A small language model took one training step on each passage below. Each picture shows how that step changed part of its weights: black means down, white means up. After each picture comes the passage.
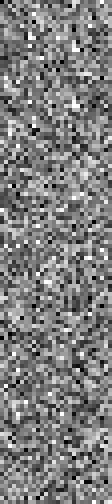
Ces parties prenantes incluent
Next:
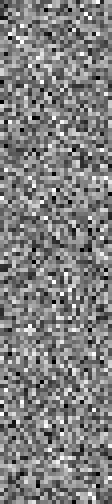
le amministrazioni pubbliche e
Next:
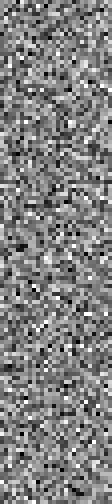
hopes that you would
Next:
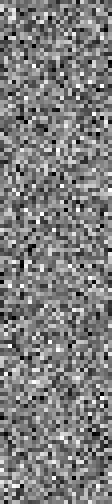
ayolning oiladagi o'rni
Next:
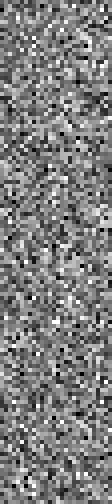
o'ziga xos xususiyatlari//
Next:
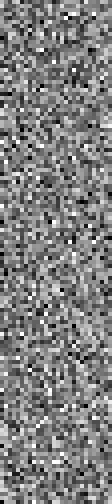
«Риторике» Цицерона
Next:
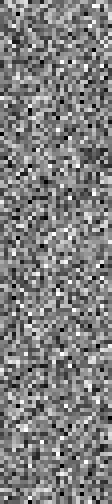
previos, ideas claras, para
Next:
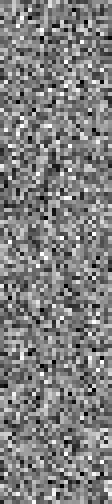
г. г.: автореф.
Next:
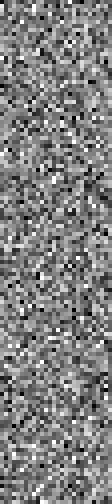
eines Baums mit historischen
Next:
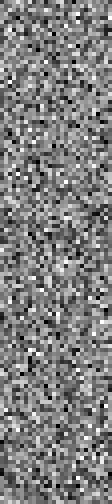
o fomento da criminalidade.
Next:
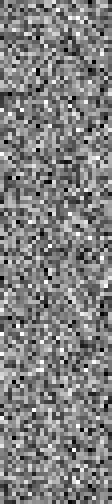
сельского хозяйства.
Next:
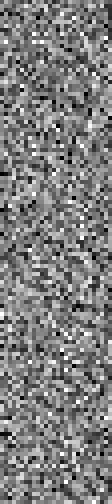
Beberapa kiat-kiat
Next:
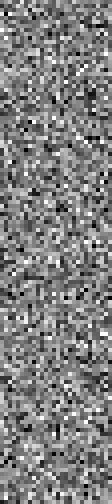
of the relation to the world.
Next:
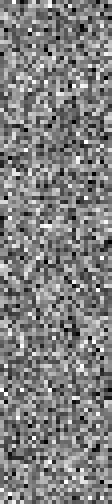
думками, ідеями,
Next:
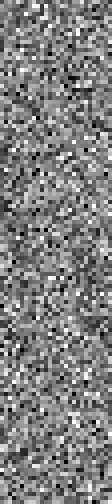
para as mais variadas faixas
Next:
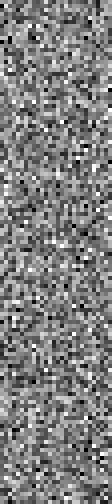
des sites ont une influence sur la
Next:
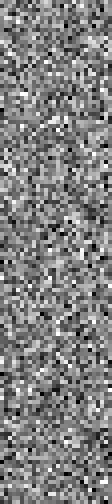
том числе способность к решению
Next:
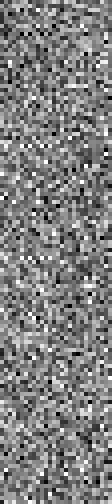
(D3) - перетинає
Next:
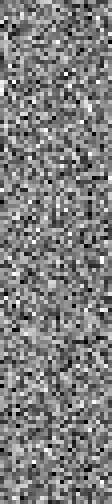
and Law, R., 2008. Progress
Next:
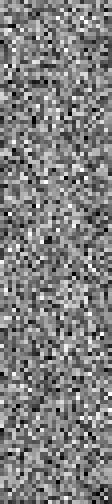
el correcto. Args:
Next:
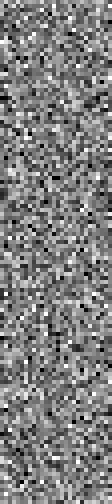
Biologia implementada em 2001 pelas
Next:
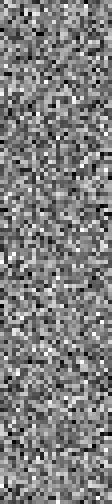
obtenidos del total de la población,
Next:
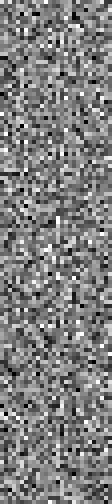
paydo bo'layotgan paytda hamda
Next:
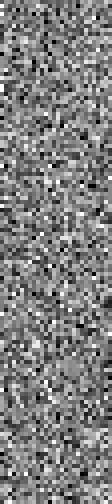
конкурентоздатність культурних
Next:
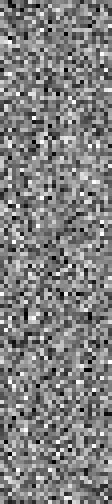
com todas as despesas
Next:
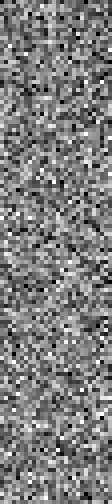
de túneis, com o maior
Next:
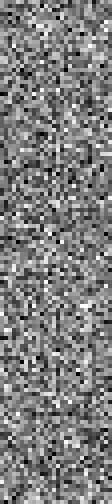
during the day. In this case,
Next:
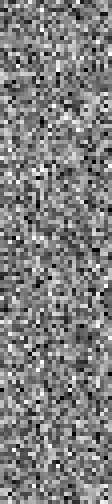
ожидание врачей и
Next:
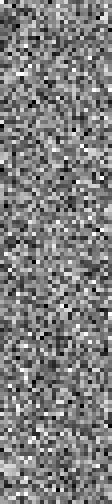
saėlanmaktadır. Bu
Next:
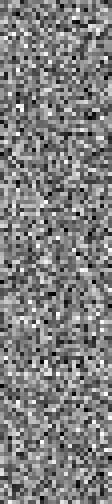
obrigatório o ensino de
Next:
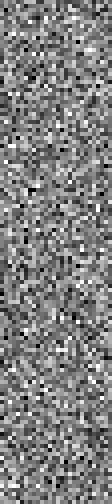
obrazlarni salaflardan olib rivojlantirish
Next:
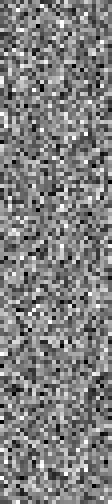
è diviso in due: da un
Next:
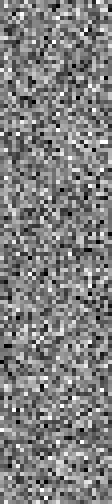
beharren, könnten zudem das
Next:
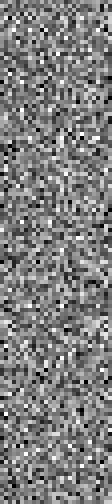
shaklda shaxs, son va hurmat
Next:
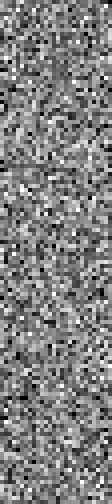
maestría en Derechos** 514
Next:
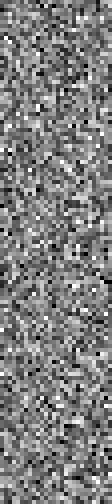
Deputy Chief Editor:
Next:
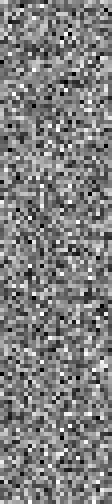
la certidumbre subjetiva Lo
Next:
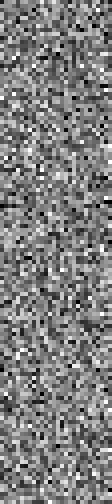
& Шерматова, Х. М.
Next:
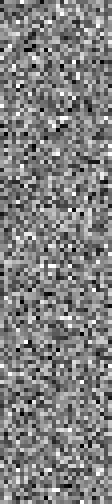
de um vídeo com capa,
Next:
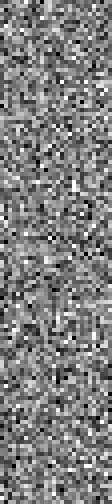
increase spiral that will last
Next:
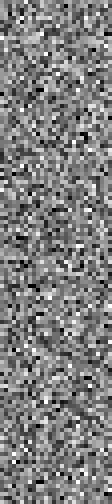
баҳо беришда замонавий
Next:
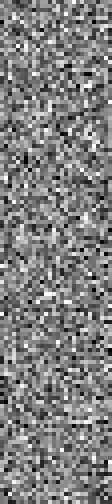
filial Recife (Brasil) de
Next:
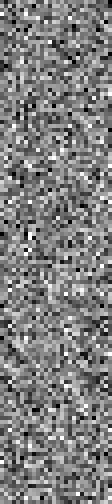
i edi qo'shimchasining asosiy
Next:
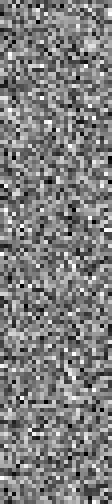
- RAGHUKUMAR,
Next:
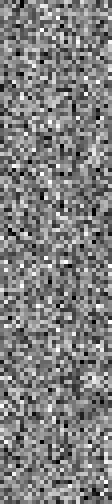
bo‘lmaslikka barchamiz
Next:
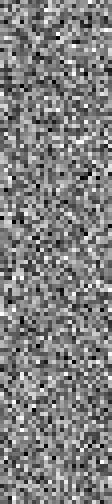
breakdown in higher
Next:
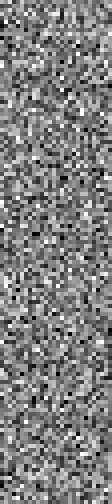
e da Umbanda, expressos por
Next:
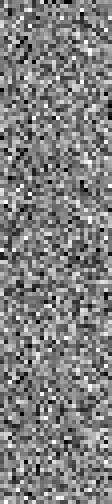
d'une réforme globale des
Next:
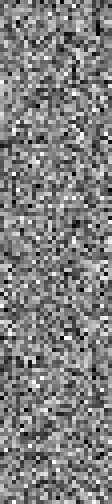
A helyi sajtó –
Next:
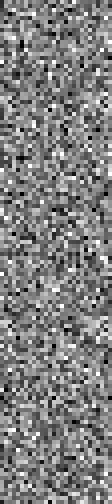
знань з особливостей
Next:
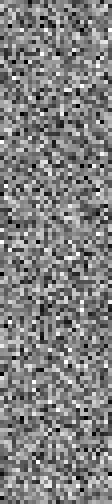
overheerschende feit moet
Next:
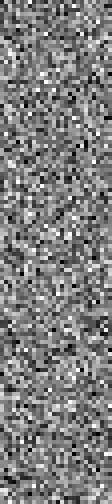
کہ وہ اس
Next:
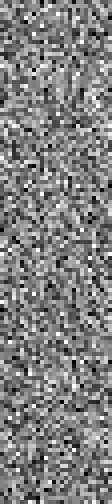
général visé par la présente
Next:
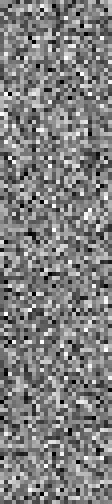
huquqiy munosabatlar shakllandi: bu
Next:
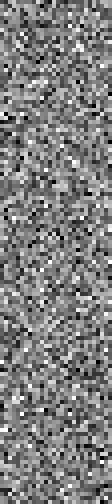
permettent d'accéder à
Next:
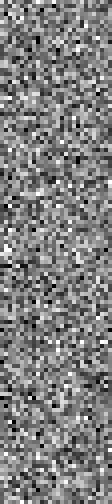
tibbiy yordam olishlari,
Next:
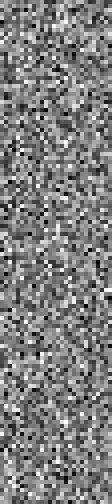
sebuah keluarga yang baik dan
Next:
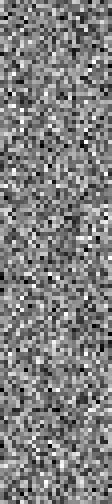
й зміну парадигми
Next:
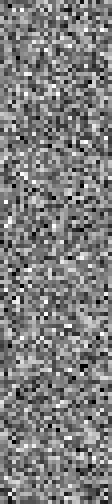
offenem Gefäße
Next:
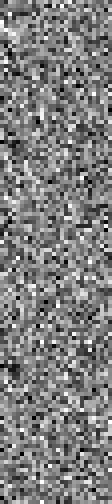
São Miguel do Tocantins.
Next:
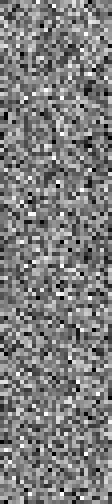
kelgenligi kúlkili qatarlar
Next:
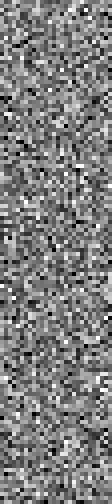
la humanidad. Urge que
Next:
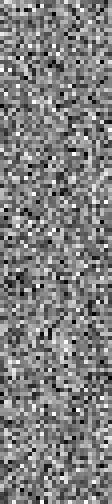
host yang terlalu datar atau
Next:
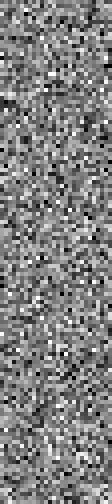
бино ва иншоотларни
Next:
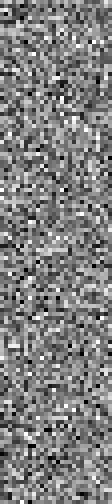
vrsti bi bilo zato potrebno
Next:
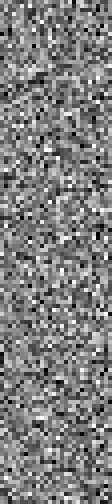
warna formulir dengan tinta
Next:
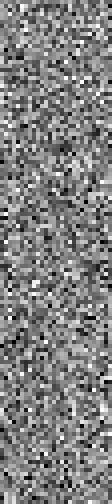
en la forma en que el capitalismo
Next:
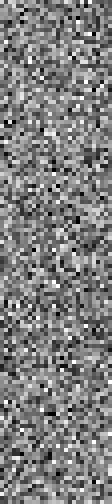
bisa ditinjau, jika
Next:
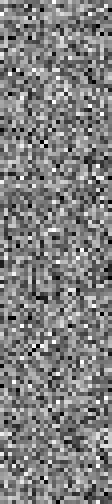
ҳажми; ҳудудларда
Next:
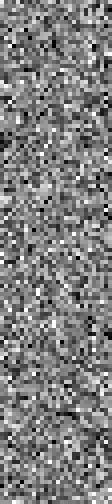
pôr-se à altura das
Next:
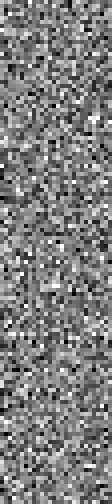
135-152 relación pedagógica
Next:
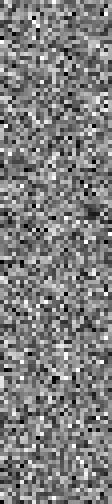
умову підвищення ефективності.
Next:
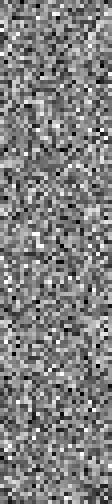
e da ciência social da Literatura,
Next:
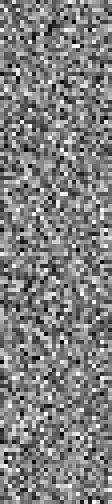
este nevoie de cele mai diverse
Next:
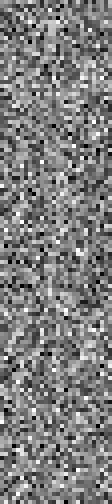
precisam) ouvir ninguém
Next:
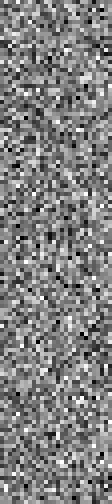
de NaOH, foram necessários 9
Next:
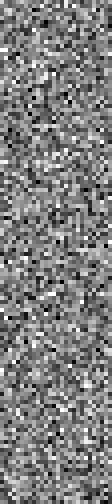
of information, three instruments
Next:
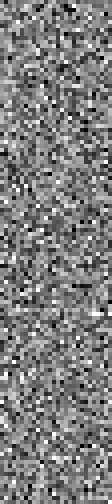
„ManageBeech“ wurden im
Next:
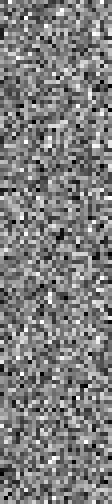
(*Castanea sativa*),
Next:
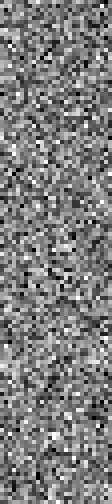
p. 36]. Nu putem
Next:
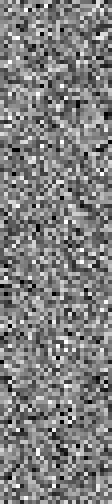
va usullar guruhlari yagona
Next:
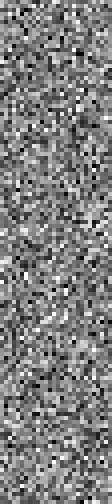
menores de 14 anos, aqueles com
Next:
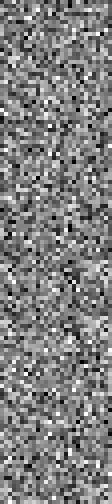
проміжних та повторних
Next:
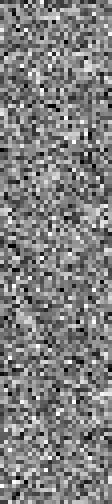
допроса*. Москва:
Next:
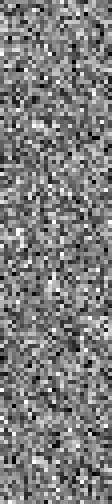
будут выполнять задания
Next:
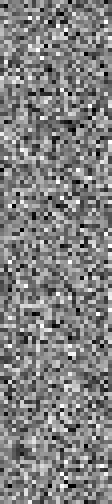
ne de doğal yollarla
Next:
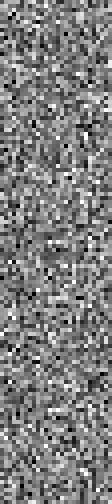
и органическим изменениям в
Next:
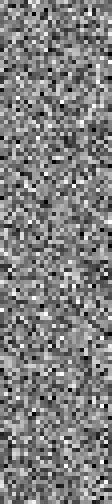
e a rejeição. A escola
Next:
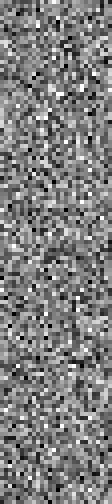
субсидиарной ответственности в
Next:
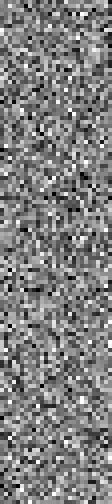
ruhiy yaqinlikni ham
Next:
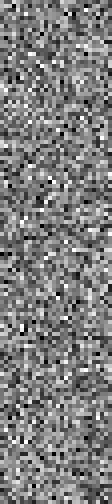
viernes-; *atribución
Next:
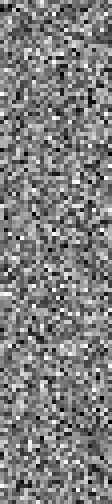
outline for future drinking
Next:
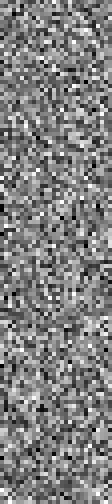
AT03: Engenharia e
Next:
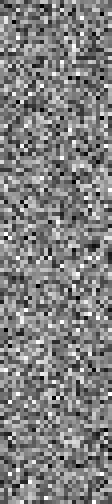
c'était une pratique
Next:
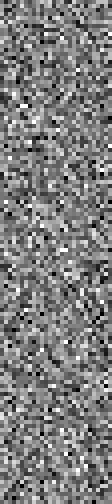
práctica de enfermería:
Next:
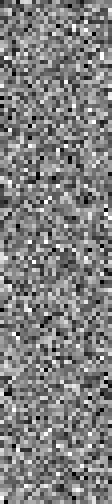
wolof-français et
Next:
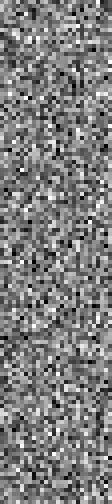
bo'lganlar soni atigi 51
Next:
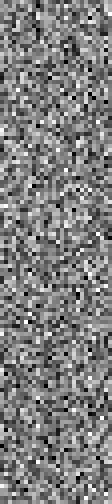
развития, а также аспекты, на
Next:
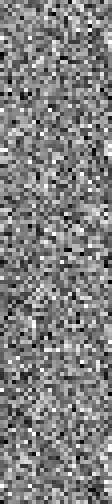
Маълум маънода
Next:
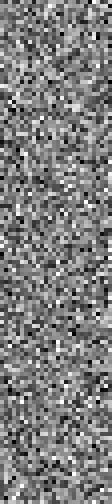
motas laterales y el
